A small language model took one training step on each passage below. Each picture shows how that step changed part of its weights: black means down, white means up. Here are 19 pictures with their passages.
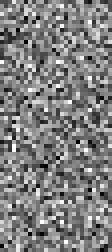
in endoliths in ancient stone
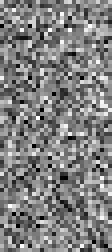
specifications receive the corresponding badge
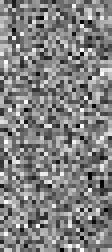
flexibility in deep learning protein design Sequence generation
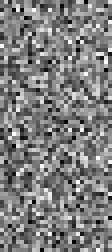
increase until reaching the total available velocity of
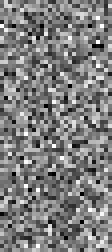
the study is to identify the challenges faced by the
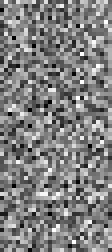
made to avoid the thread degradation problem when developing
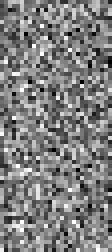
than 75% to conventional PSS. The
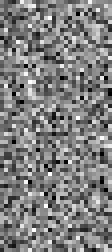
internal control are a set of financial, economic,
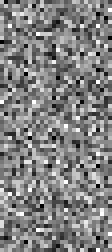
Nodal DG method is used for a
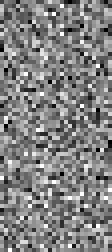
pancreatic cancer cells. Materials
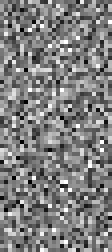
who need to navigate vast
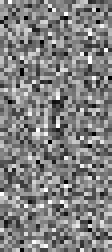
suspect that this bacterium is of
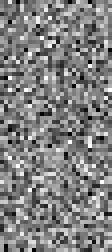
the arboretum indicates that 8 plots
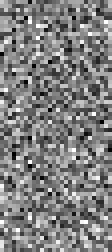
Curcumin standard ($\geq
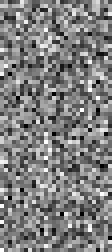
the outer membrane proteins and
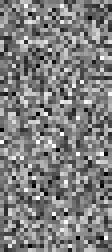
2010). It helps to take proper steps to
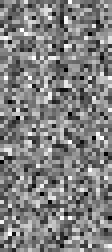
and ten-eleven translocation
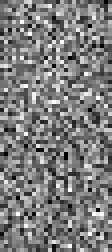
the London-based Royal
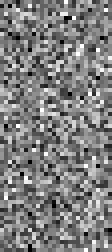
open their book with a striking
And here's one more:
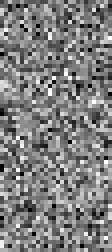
atmosphere for the direct titration of
